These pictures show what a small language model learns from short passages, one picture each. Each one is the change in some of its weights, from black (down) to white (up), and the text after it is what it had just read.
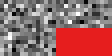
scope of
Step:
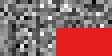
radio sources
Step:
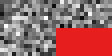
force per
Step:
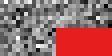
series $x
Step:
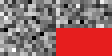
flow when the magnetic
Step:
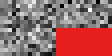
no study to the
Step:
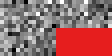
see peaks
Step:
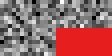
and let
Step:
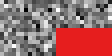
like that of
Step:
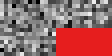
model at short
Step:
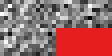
system coupled
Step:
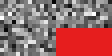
develop primary
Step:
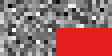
discussed, for
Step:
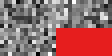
performance. The
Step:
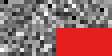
using Orac,
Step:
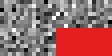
The state equations are
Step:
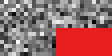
for reducing
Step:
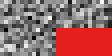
with the prediction
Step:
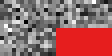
step, the
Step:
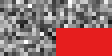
have passed
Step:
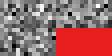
set of positive
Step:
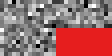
present case where the
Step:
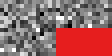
parameters in the
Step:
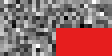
K point within the
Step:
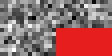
the functional form
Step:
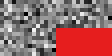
spectrum without
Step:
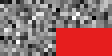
author =
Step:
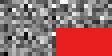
mark the
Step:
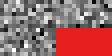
section of the
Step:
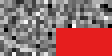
times), for which
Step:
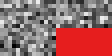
has a positive
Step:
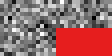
and final
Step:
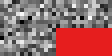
static analysis
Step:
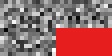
that they are
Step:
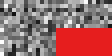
of even a single
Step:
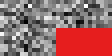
formed in a
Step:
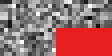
system confined
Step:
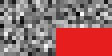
of impurity
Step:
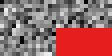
= \hat
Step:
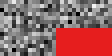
number of potential
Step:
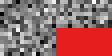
attitude based
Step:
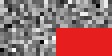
center but
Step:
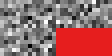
that in the
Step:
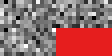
In this section,
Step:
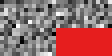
= \delta
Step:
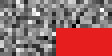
did not
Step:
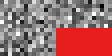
given $E$,
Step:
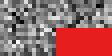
defining the
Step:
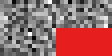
be detected with
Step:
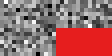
density (see
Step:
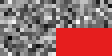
the MW
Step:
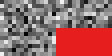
recorded in
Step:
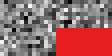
were cut so
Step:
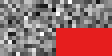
initial periods
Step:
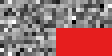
the $K$
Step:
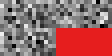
to S7
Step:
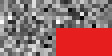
given by the following
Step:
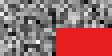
soft power
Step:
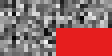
not work in
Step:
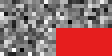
remain in
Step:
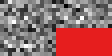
the higher order
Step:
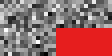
ECM with
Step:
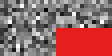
inner product
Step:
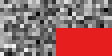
state has a
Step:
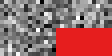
to calculate
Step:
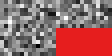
At low
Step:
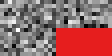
the next
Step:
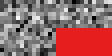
hardest source
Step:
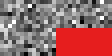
flux tubes
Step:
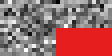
the $ph$
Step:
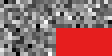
We assume that
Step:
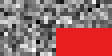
for the operator
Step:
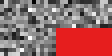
been a key
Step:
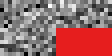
\theta <
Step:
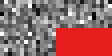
stems from
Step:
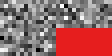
as a matrix
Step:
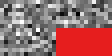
Of note
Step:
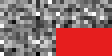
68\% surface
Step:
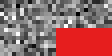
tested in
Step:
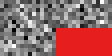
appear to yield
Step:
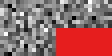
GeV mass scale
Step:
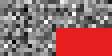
a simple
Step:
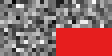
we do not
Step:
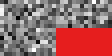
at the point
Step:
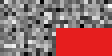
to determine a
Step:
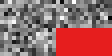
the performance of the
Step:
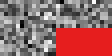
relative to the
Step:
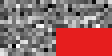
\nonumber \\
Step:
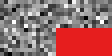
that representation space
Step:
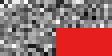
referred to
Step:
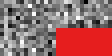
two bands.
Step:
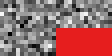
closest to
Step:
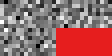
and use the
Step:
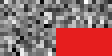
to describe
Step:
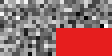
is steered
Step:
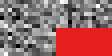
interface, where
